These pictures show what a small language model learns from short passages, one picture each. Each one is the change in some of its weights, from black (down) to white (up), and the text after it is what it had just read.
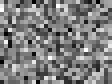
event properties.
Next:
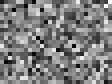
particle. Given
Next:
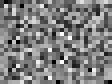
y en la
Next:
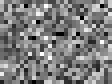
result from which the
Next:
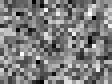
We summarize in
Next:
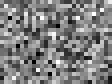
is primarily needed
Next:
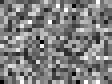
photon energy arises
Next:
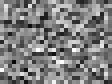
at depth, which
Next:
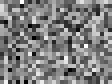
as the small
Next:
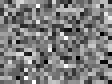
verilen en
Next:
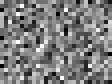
yo'li bilan
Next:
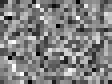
includes the provision
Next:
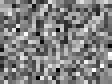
of threat was significantly
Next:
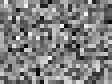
Looking at
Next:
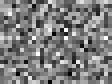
of gender sensitivity in
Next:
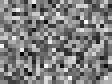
complementary to the
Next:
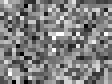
wherein it is
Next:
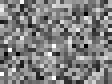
XX asr
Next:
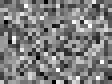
marcos em
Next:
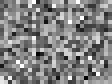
could be avoided
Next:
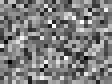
every training step,
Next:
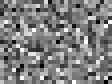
di lapangan
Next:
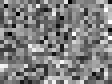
opening, or
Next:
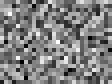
of the pressing
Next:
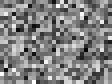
ensure business continuity
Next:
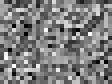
with simplified models
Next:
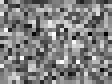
that where available is
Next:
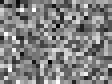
6 years of service
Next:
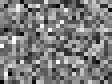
capacitance energy
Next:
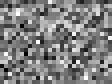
matter even if different
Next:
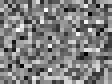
confirmed concerning
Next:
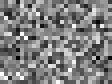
the subject first
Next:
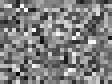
the patient was
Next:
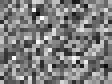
to limited computer resources
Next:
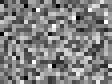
enhances resilience against
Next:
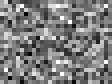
$\ell$ is
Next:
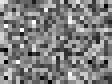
as indicated by the
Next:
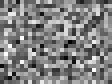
become the most
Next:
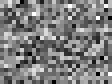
$\theta =
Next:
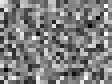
individual futures
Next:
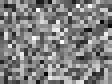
academic tasks effectively.
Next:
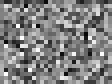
on a single loop
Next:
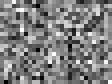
are only given in
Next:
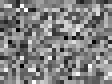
the absolute times
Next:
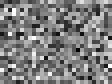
ambiente e
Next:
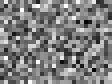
and the other half
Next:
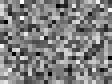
images as above with
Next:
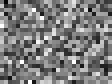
to the first states
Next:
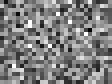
um canteiro
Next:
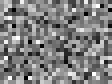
(but see
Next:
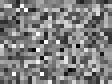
the signature
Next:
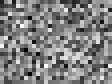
acceptable to
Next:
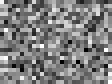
and ξ
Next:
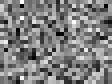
shown as numbers or
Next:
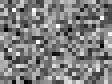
with periodic acute
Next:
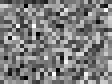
Programme on
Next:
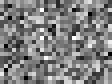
land users, and
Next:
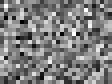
in 24 hour
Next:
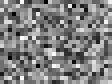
much less complex when
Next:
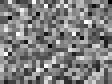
to be operational
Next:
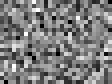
es desarrollado
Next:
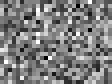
no light would to
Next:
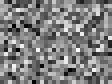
with the ambient
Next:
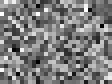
a person who is
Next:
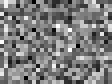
let us consider this
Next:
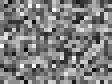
supporting the three
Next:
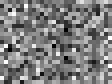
хар 1
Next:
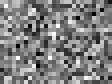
is therefore important to
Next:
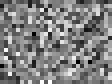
applications of the
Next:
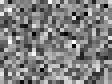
Physician of
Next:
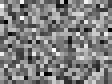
components as:
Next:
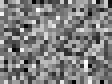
a model that
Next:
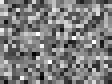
and its depth in
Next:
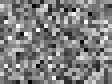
propagator of
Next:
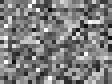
for all excited
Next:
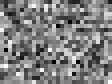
by employing a
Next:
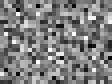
la protección
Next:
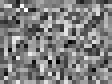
the area of the
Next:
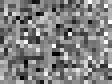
essentielle dans
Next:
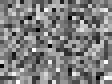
used to resolve
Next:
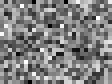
cold front
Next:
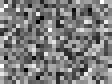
concept study for a
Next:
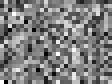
aniqlash va
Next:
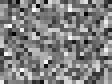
Se busca en
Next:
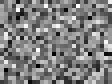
big data to
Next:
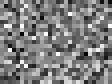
the nanoparticle
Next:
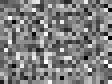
colleges of
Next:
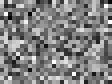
наук. –
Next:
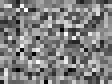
the measured magnetic
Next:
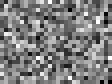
Política Nacional
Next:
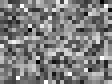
concerns the... The
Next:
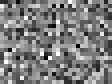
no tienen un
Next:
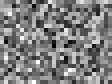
of the other two
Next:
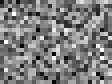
menos, 5
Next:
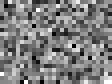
test. Once
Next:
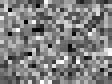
indicate that the
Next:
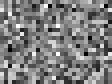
powers of
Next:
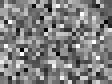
cream is more
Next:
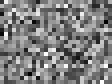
clarified to highlight
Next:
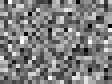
and phenol.
